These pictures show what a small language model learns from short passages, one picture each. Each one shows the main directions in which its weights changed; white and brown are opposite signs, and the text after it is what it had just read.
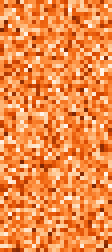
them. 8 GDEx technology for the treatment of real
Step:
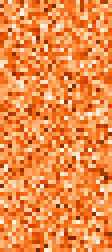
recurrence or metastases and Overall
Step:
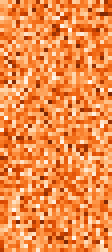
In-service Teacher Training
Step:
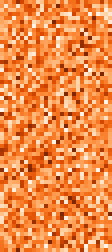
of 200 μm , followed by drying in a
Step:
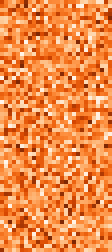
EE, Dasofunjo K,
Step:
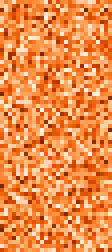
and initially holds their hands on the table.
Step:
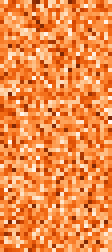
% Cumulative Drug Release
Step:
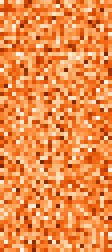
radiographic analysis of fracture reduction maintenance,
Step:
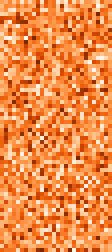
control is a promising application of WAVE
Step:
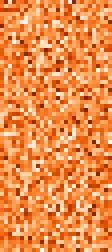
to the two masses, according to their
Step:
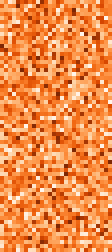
norms of international environmental law. Therefore, the judges
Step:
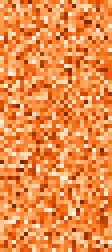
World Reference Base soil groups that were visited
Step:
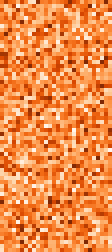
high sugar content (glucose 200
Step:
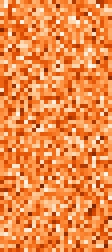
channelled to infrastructure for environmental protection, and environmental content
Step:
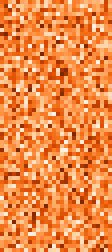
was hanged in which weights were placed
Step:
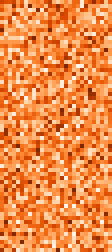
portion of Trypillian production
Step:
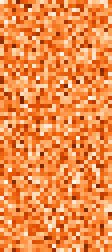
it contains biologically active substances that include
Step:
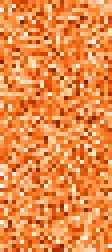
and gamification enhanced the user experience and engagement.
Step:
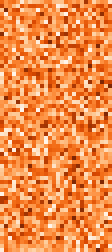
among fans as advocated by proponents
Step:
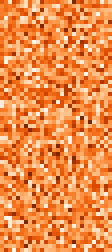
idea of LEACH is to form clusters of
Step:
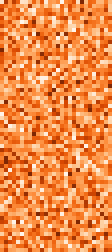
Physical Education minor in English at the
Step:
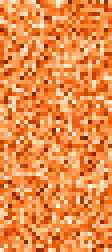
to seasonal fluctuations in
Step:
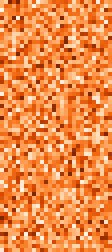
worker inserts A_6 in machine at
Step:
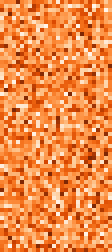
years, shunt active power filters
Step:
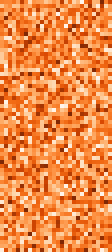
a talent war is being fought within
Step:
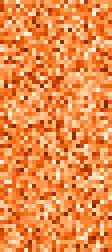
reflected within the scope of our model, as the
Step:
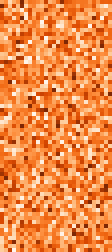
(2016), Cavallucci et al.
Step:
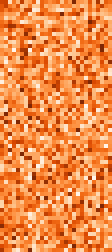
for that parameter two (or more) assignments.
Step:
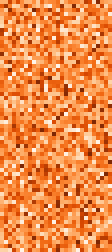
long-term exposure to the solutions) is shown to cause
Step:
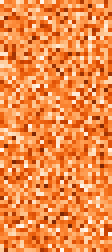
region [5-7]. These lesions are usually
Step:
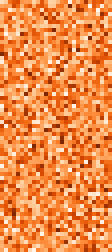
method achieved outstanding validation results, boasting
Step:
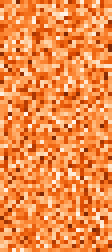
pre emphasized speech signal, S(n) is
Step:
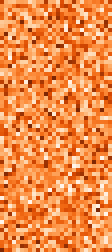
mushrooms on cortisol levels Cortisol
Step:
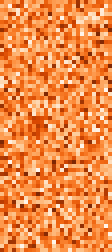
Digital Politics in India's 2019 General
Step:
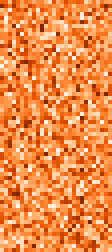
students in the Cell and Tissue Engineering were
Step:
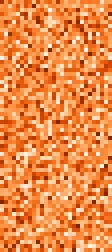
of the bronze powder after
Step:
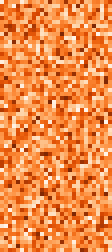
to compare how much oil that spot of the
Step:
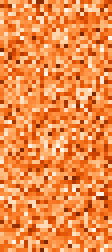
taste, crust appearance, crumb
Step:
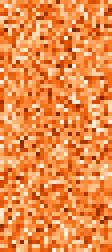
vdW. Data curation: A.C.,
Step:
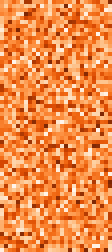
was broadcasted on 29 May 2019 during
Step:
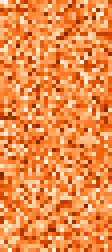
a cause of her edema and was deemed
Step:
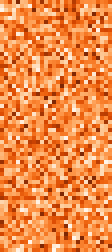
protected areas, highlighting the importance of nature
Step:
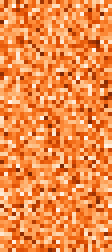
Properties Diesel Biodiesel
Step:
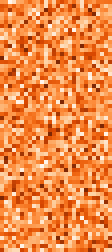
COVID-19 pandemic on the motivation
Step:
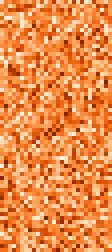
or in mutualistic and competitive relationships.
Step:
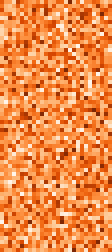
database” of the eLITHE project (project
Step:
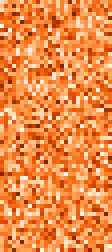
compare the means of the dependent variable
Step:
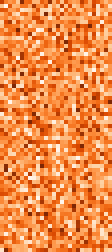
attained via chelation of its non-heme
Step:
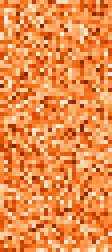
to polymerise BuA and MMA on
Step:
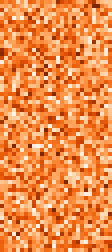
is characterised by ramified corecurrence in
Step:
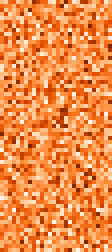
yield. 2. Extension gap =
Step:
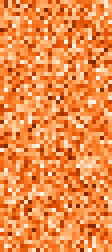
in Da Nang, Vietnam.
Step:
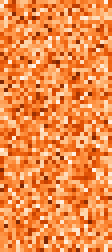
the application of the Demirjian method to children
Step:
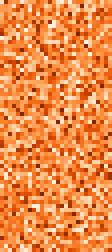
appropriately trained patients, and further stored patient
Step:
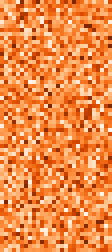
self-healing involves external agents such as
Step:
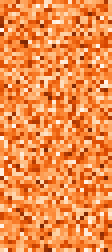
and poor governance in SSA be coped
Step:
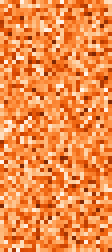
**Simplicity:** Preference was given to indicators
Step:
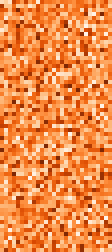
be ready To lay good foundation Earlier
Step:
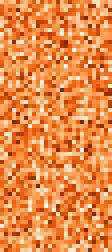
wheelers, may have high Visit Intensity
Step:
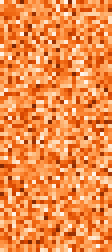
al., 2016) due to the similarity of these
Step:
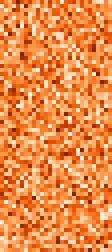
agricultural activities (Bouselsal B et
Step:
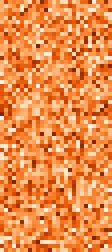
disaster preparedness in the district
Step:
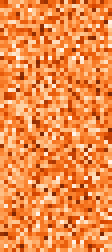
targets are met in line with CBN's
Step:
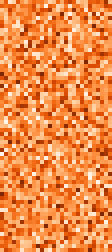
at ADB. The antibacterials in
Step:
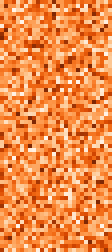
have predicted wrongly need to wrestle
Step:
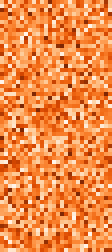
in the initial search, 48 studies reported in 55
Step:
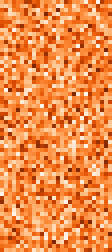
for both velocities (up to a factor of 2 related
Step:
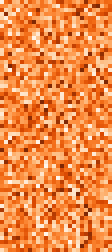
energy can be extracted by linear regression and
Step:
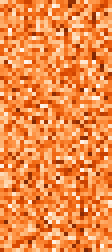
is to investigate the users' behavioral patterns and the impact
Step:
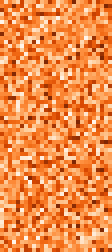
into account, along with symmetrical
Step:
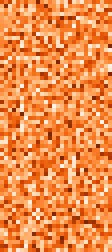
Of the 282 patients included in the final analysis,
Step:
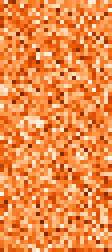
an *Agrobacterium* carrying
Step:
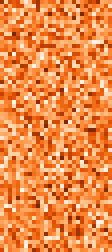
region to region. Consumption patterns normally contribute greatly
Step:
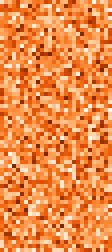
which depends on many factors: weather conditions,
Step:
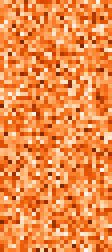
MODEL Hasnaa Chennaoui
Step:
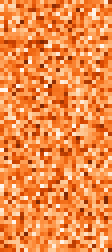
and innovations. To ensure rigor, this review
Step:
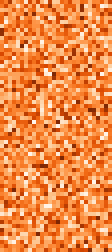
this retrospective comparative study was done to
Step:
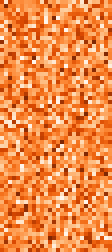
significant in some proximate compositions except for
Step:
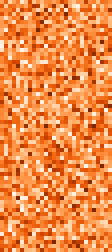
be tuned during the training phase following AF
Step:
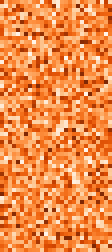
forest) and 350 m from the forest's
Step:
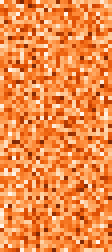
hanno mostrato una quantità
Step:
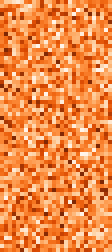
not use marketing research as a fire fighting
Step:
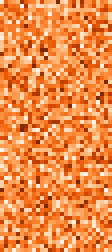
chevalieri* also show antimicrobial
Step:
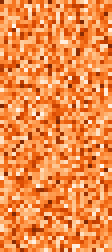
be less than 0.05, which is statistically
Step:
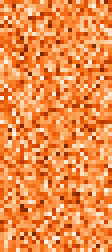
occurred during the time of Imam Ali
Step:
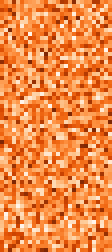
WO_3 crystalline species were formed
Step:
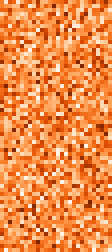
of Science, and GoogleScholar.
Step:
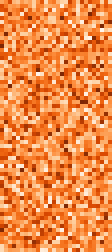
process necessitates the search for new psychological,
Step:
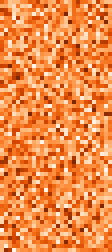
databases, it is possible to work with charts based
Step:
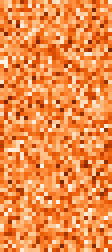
science, artificial intelligence, knowledge management,
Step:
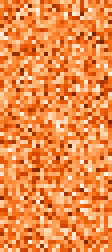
the posterior distribution. It represents the state of knowledge
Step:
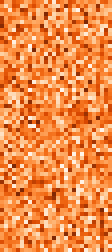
correspond to the quick combustion of the external
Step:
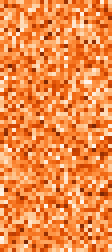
This study, on the other hand, is interested in
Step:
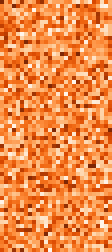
mentioned regarding selected PHPP within consortium
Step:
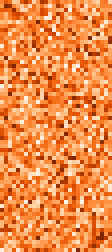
A.A. Freyman o'z
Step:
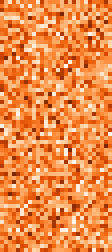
and apply more. Social media impacts the
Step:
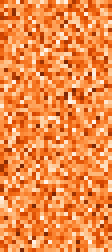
boundaries. Figure 3. Preliminary
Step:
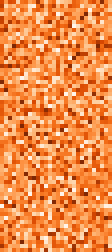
to the launch of a study of SD
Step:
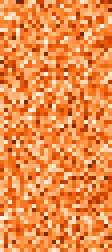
situations or activities? 4.6 ± 3.3
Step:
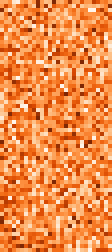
database but no publications recorded in 2019 in the
